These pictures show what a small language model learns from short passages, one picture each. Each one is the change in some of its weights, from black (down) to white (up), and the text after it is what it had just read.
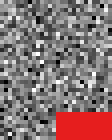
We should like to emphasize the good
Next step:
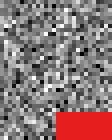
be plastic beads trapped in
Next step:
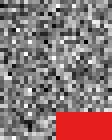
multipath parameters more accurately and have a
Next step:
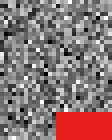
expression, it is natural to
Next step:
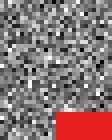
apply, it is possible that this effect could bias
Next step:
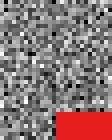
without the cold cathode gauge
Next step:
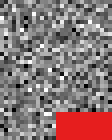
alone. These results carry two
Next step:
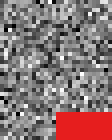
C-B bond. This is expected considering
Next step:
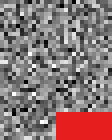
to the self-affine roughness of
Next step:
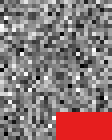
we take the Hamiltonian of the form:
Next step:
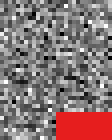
frequency and large number of radio frequency (RF)
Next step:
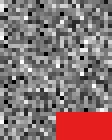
2.58$, a resonance in
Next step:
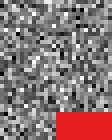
token polls with lower disagreement
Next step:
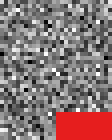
Down Corrections} Considering the
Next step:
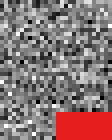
the 3-D case with so few data points,
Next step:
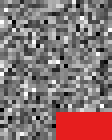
frequency division multiplexing
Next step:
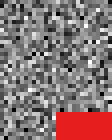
using the Dice Similarity Coefficient
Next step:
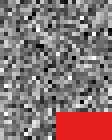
standard deviation of the Gaussian
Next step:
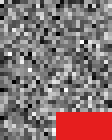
We conduct a controlled ablation study
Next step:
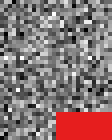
mechanism to verify the speaker
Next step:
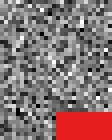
JMP was supported by NASA
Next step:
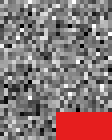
Further dissipative drag forces $\vec
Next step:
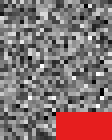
the gravitational attraction and cosmological
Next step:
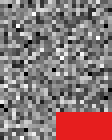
higher temperatures close to 1~K, the
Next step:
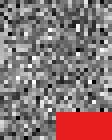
objects contribute to the overall
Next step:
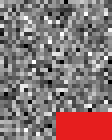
FSUGarnet, G3,
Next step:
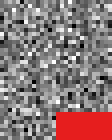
$\beta_0$. The phenomenon as
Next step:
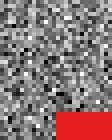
parameter \( \kappa \), and the pairing
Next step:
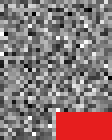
$p_{\mathrm{T}}$ dependence in both
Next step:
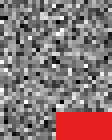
towards petahertz (1
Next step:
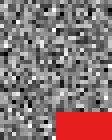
same diffusion-like relation as in
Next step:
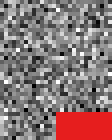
we derive below are simply projections
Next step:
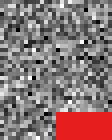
the $r_0$ parameter can be obtained based on
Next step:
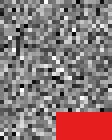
accent conversion tasks, PPG
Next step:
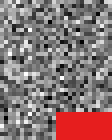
but we believe these ideas are important to
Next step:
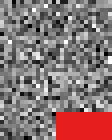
plus gaussian emission line plus
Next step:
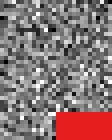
can quantize directly ignoring the
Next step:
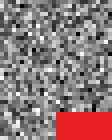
the polynomial filter, because it is
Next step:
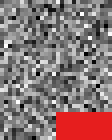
myopia progression is
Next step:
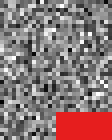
for models satisfying the conjecture
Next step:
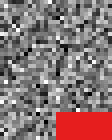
counterclockwise when the polarizer
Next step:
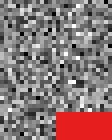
across microphones. However, for the
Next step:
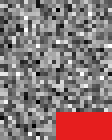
endorsements. We recommend that
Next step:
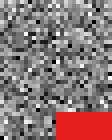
However, on a local level, the ratio of
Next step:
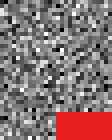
(the Faddeev-Popov
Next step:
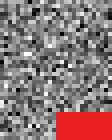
result to build level $i$, where
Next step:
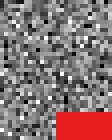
along the C-line (filled black
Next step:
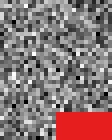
Science and Technology Plan
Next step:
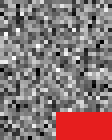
requires to compute each image from two
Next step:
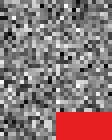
Facebook site when reporting hate
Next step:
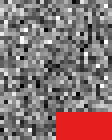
CH, but that it is also inconsistent
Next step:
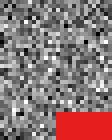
macroscopic phase, and an
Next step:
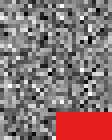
under $A_{4}$.\ Then we study the
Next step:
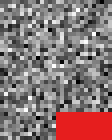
in $x_1$, such that \beq
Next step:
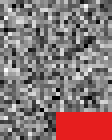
rounding algorithm} We now describe our
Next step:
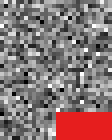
the highest temperature examined here
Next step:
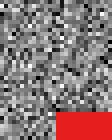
$\mathcal{L}$ and $\theta$ and consider the
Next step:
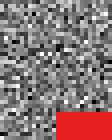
$W_2$ corresponding to the two nodes
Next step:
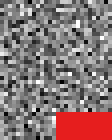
a single time series, shows a great
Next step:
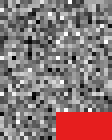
case, such scenarios with the
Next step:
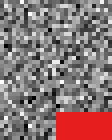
the $j$-th eigenvector of
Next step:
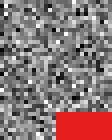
us explore whether this is possible with the
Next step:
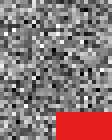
and with an amplitude~$F_0$. In
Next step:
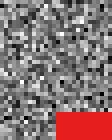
processing techniques are investigated to
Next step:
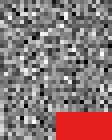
detectors identify inconsistencies
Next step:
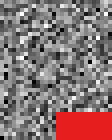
* indicates complex conjugate. Of
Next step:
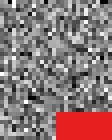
care of multiplicities coming from the
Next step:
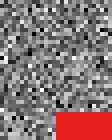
\subsection{Checkpoint Finality}
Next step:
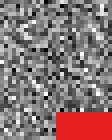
address these scalability issues.
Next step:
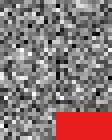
sphere. In other words, this final
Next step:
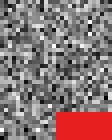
and assignments of Services are done
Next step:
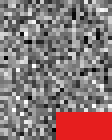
conversations about an initial draft of this
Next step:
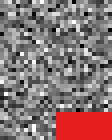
system follows the Poisson distribution. The
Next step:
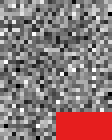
and operations conducted (**Figure
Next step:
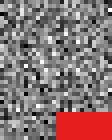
long term by considering (bipolar) current
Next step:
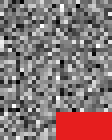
to the rigidly rotating case. In
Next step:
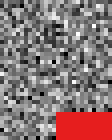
manner. Supervisory
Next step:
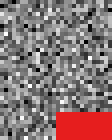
coefficients required to relate the first six
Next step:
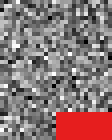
users automatically as soon as
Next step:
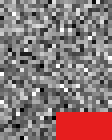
for performing occupancy updates (which
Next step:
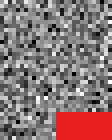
factorization makes sense also for spin
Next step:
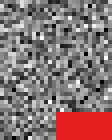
of Hercules, the other two stars
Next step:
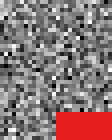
{\Lambda _{\rm eff}} \right|\beta
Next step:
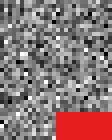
large $\tau$ are different, as shown in Fig.
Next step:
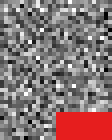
mostly characterized by the ability to form
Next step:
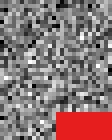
fact that the speckle pattern has equal
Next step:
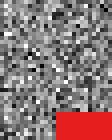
the synthesis of singing voice has been
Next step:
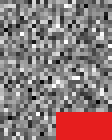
to indirect measures in order to
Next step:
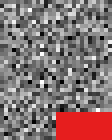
in towards the horizon in the
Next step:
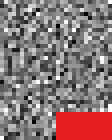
between dynamic units may give rise to
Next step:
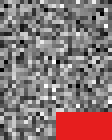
we define the population inversion function
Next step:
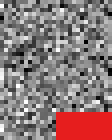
is not the case for the electric charge.
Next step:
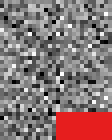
The importance of these vacua is
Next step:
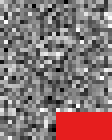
National Laboratory with a mean energy of
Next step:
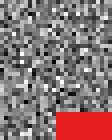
captures their characteristic rise, which may result
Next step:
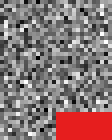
(CMDs) of SSPs.
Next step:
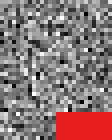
further in relation to system performance. Next,
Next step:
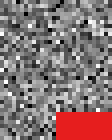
Assistant Professor in
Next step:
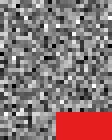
logical spin system. Construction of the
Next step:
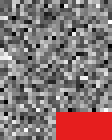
Italy) for useful discussion and comments
